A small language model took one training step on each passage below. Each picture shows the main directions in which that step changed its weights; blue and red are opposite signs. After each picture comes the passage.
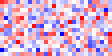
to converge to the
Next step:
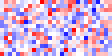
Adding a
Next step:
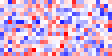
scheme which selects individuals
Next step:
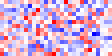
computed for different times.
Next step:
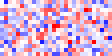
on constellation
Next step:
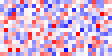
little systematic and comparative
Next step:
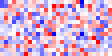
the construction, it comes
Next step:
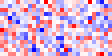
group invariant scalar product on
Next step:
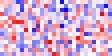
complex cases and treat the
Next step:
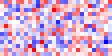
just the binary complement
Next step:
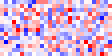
\to \infty,
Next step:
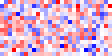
necessary to ensure uniform academic
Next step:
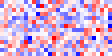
a brilliant
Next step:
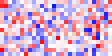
the material property data
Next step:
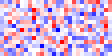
is also defined by
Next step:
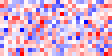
the jet order
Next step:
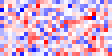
nice statement for how
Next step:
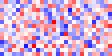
in the production process.
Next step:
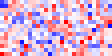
the whole machine width:
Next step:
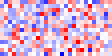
I'm one of
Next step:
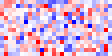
become mandatory to
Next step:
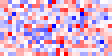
issue in some CIS
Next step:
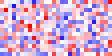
objects consisting only of
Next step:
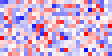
to gamma radiation
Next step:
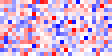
Now we will give a
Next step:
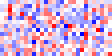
for the relaxed least
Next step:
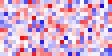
defined over the field of
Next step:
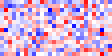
alienation. This
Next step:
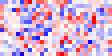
some point $x
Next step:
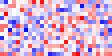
an LMMP.\\
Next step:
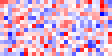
to the identification and preservation
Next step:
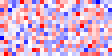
The eight experiments
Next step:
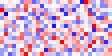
\right) ,
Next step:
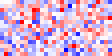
We are only satisfied with
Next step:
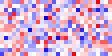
creative practice research outputs
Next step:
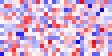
stage, where the initial
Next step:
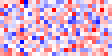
our work, requires the
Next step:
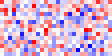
direct product $X
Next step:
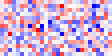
such data with the
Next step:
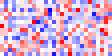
a single tiling
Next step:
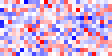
positions of the water
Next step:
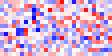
are not explicitly known,
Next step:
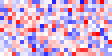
nanoparticles of 5
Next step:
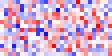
mean.* The results obtained
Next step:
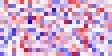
this diagrammatic
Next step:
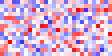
microcontroller to
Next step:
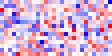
lower sections of the joint
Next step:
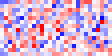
to deal with information obtained
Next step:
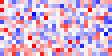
finishing your TNA
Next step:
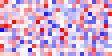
and one relation at each
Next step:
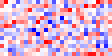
and basis of FGD
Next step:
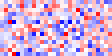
case study of the
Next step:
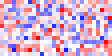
which may be attributed
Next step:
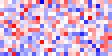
general conjecture of Chern
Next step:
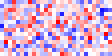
which appears in Lemma
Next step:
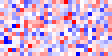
produce side effects, they
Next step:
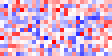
total reflectance Fourier
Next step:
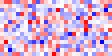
we actually going to be
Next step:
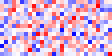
This sequence corresponds to six
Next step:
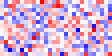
the complex OU
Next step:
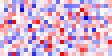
case of any common language
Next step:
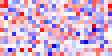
the following fiscal
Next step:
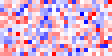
business regulatory environment
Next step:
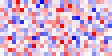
targets by
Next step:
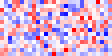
Images Using a
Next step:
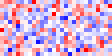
measure" to mean
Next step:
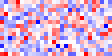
BC). It is
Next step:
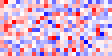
and prioritizing
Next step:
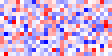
on the fifth
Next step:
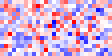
mainly to anthropic
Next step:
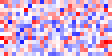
can show that systems that
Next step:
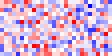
lines extrapolated back
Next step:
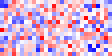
the synthesis filter were
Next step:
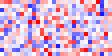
we remark that there is
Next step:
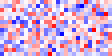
1–3 provide the
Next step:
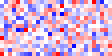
in positions 3,
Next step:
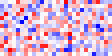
diminished productivity
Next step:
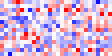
mobile communications
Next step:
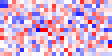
the structures are observed free
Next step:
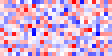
integrals of Lebesgue,
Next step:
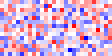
cross section too. In
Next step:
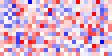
intrusion detection systems
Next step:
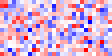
the standard Gram matrix
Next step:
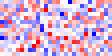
similar scenario played out
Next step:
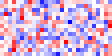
\, \varepsilon \,
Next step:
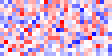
constant load test was
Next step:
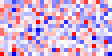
$\cC \subseteq
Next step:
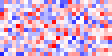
their number. Fig.
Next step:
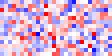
C]$ denote the weight
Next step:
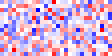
researches on the use
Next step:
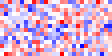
one obtains the minimal
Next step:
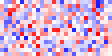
Our results showed a
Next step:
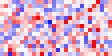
new approach for quality control
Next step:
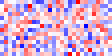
The claim that every
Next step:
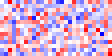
is computed respectively. With
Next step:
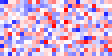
by (1) and
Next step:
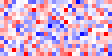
by NSFC
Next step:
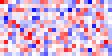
F_{IS} was
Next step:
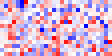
case, all aspects of
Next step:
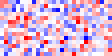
PS MPs was
